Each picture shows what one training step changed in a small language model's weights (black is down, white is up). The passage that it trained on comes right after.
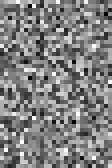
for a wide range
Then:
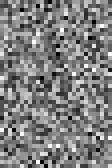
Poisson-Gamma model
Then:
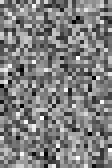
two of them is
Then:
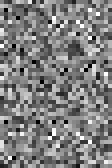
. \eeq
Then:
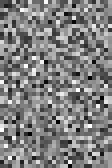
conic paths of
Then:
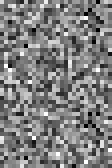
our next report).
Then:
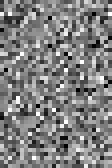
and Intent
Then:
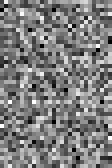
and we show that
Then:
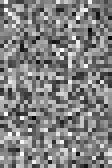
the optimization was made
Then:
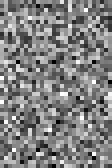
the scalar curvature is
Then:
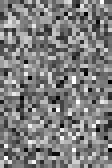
shows the assigned
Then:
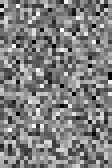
PET, thereby
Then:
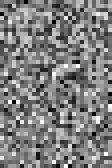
rules in server
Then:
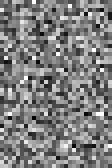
or death blocks
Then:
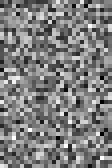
from the implementation of
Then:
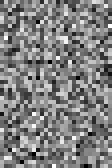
a function of the
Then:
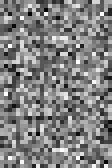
a bounded Lipschitz domain
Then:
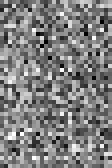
center and the wall
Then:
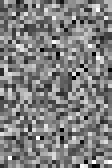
decomposition analysis. Each
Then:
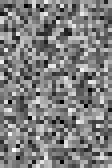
are an essential part
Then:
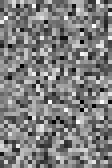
are strong enough to
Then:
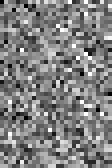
approach', {\em
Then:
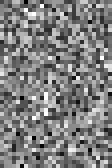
of two viewing
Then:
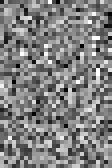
by tabulated
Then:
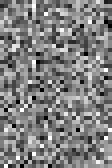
nonempty closed subset
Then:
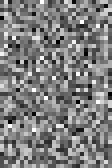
building one-class
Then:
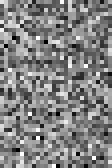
the radius the calculation
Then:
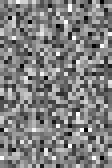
to produce a higher
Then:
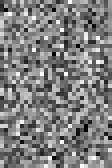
can be synthetic
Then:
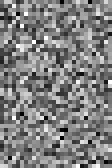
system. The
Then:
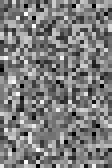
than the ambient
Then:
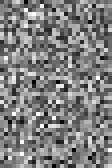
of the initial data
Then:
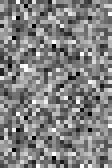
following matrix integral:
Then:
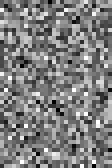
independent approach. In
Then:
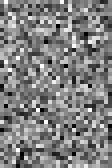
affects the effective
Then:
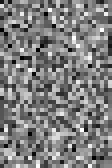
which accounted for
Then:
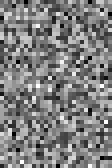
arise from approximations
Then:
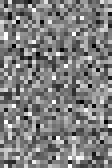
K}}$$ which
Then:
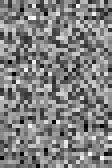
interest to test
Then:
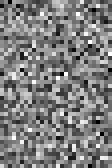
follows from the
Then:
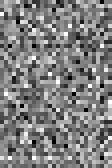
and $q'
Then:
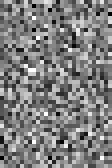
of Cooperatives
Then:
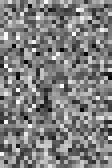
and K are the
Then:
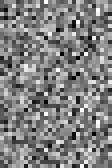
following result.
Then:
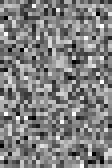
Can AI solve
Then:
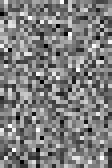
with the threshold values
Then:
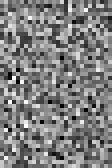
the global current.
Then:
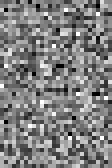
(that is,
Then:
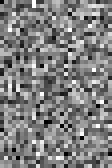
accessible in
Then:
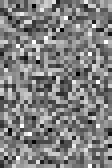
calibration process,
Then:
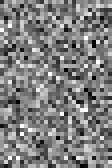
serve as the
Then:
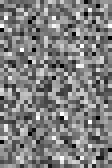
are great models for
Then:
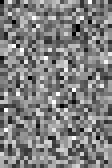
BHU solution
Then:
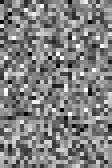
uses of traditionally
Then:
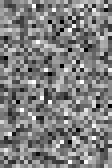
universal primers
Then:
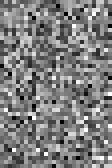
galaxies, which are
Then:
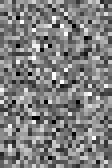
consider \be
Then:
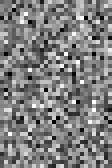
\text{ for
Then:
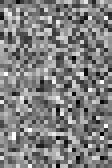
describes the propagation of
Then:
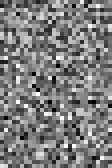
from his home however
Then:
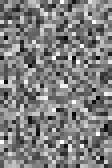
of a {\it
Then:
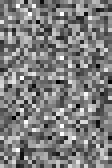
given the available
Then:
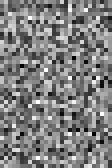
the convexity of
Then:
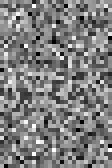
the integration points of
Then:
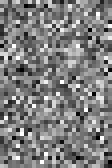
\item Find
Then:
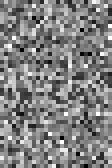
the Green function via
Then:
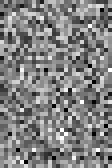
in East
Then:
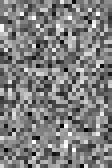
by extending the
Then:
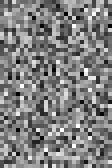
galaxies with a different
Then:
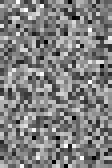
in one of the
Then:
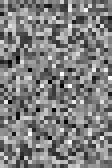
the achievable communication
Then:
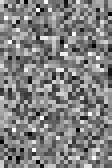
tetrahedron itself
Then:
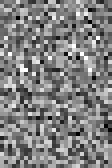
a pile with
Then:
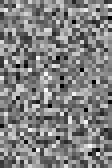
mimics the
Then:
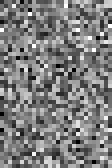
occurs if and only
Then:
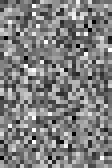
of one type of
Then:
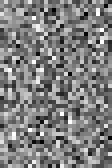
lines show the same
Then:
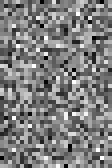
children with and without
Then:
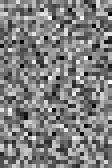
developed to satisfy some
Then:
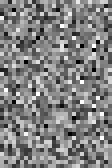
C2 experiments
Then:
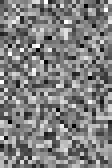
reliability of neural
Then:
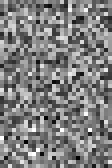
the context of quantum
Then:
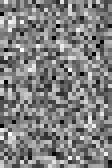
statistical methods the probability
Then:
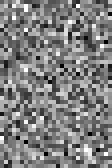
because of its relatively
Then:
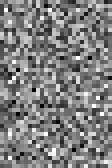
3. Results
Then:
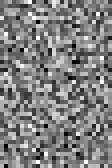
CC CF
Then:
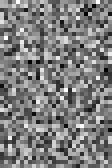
by a momentum step
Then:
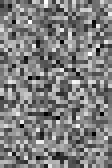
used by researchers around
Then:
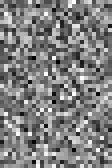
gravity was established by
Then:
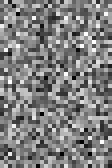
asymmetry in
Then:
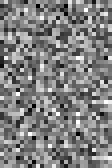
it is more important
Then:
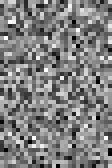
We recall some
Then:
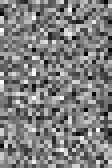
an example of the
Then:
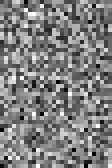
of the peak in
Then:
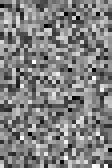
active at time
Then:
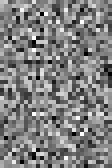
a tensor product
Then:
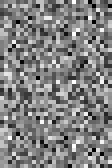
Low mass
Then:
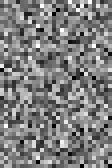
right steps has a
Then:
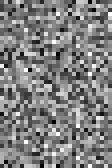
configuration associated with the
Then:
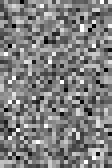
adults. It
